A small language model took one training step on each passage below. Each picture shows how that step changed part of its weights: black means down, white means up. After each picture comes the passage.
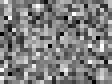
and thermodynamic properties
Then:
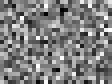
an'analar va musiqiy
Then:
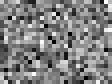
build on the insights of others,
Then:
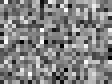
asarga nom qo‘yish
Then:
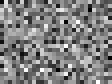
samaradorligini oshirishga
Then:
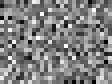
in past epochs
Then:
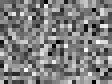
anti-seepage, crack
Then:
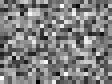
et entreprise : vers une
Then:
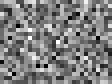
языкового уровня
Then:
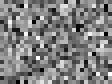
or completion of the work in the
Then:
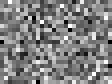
mos keladi. Shu bilan
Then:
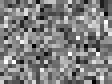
fields, an atomistic
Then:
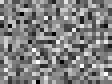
madaniy merosni
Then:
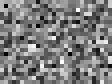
Rajendra K.
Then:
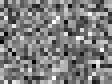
the second. Kendhang's
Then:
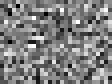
communiquer à toutes les
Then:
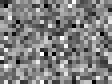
organizations implementing AI in their
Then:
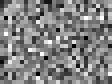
raft thickness and soil
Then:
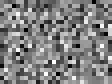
formulating strategies for the production of
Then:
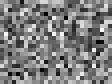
границ обычного
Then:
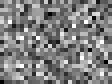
slow running. These types
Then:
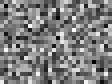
dos direitos humanos*.
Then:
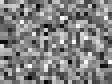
patients (26 cases) sustained
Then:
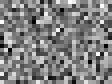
behaviour recorded and to consider how
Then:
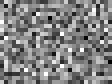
anti-CRP antibody
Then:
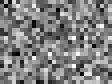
scale in queues with sources
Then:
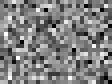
уровней важности
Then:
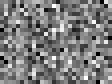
fanlari doktori, professor
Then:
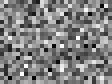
ushlab turish.
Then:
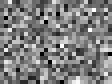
of patients (synchronous
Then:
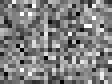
corresponden a “*early
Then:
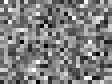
a Revolução
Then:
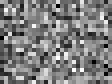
possible to calculate physical properties of each
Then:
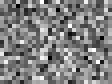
Por conseguinte, a
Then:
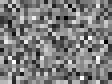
jarayonida dastlab
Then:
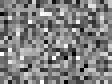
was distributed in the crack
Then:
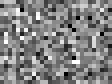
bo'lib xizmat
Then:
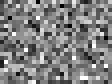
quyi qismida esa
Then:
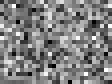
Linux running over
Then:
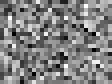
– Representações diferentes de
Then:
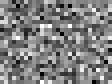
bien, hay que tener
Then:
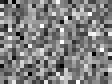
y éticos del Instituto
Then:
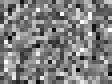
architectural integration of
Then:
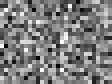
Chinnia on the issue
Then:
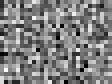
groups showed higher results in the first
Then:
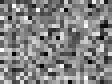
por su influencia en el
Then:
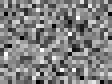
M NaCl solution. A
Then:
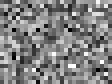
de dados que exijam
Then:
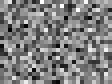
tests // Textile Research
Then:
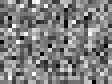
plus en profondeur : le
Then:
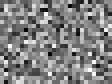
detector (FID) and a
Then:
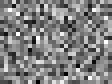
ayniqsa badiiy
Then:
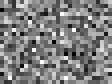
in Tashkent*,
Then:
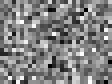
proposed over the years, utilizing various
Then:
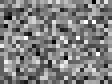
of Sumatra, the
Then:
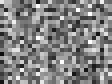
katta. Barcha
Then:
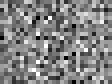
series based on the use of a
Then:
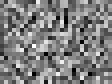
small pond to the right of the
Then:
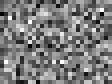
lack of academic staff with
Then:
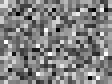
Bir smenada reys
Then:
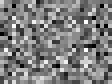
ale raionului Cahul
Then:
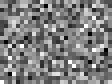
caracterizan a la influencia
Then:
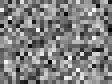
of pandemic in the
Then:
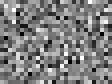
occurs during periods of high
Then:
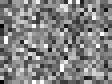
ensures the reduction of
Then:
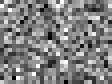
the exosomal content with
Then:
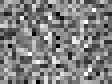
mécanismes de
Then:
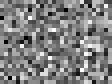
sociales justifican la
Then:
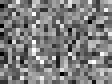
asked to comment on
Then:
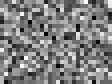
colonies. Indeed,
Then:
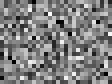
uchun 1000 soniga bo'lish
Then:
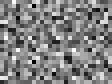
кг % кг %
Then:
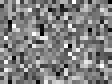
va didaktik asoslarini
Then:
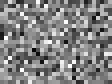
not have competition of interests
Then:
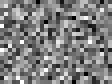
Components and Potential
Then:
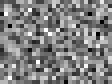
матнларни ўқий
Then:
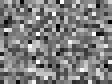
year around the world sixty
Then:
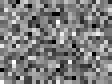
aluminum alloy
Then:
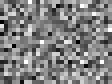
Незважаючи на
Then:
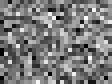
The problem with the above solution is that
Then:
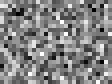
comparada con la situación de
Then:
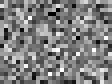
em paredes literais, como
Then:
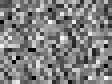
tahlil etiladi.
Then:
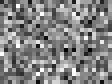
kelishi yoritib
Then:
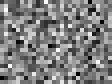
янгилаш. Сувни
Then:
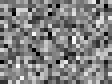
and influence in the domestic
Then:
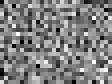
per eenheid produkt
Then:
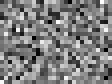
zu den verschiedenen
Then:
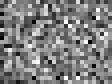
at managing cognitive load
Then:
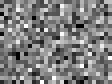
exists in the choice of
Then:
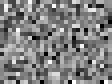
для наводки новой
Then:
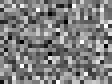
practical plans, must consider
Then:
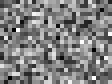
structure, (b) detail
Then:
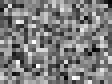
possible which will lead to a
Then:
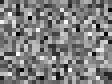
or multiple Quantitative
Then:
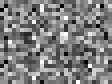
the chamber filling
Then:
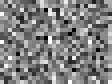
partì di Bosna,
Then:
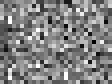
қайд этилган
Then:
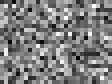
kombiniert und
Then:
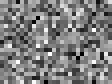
senior secondary school in
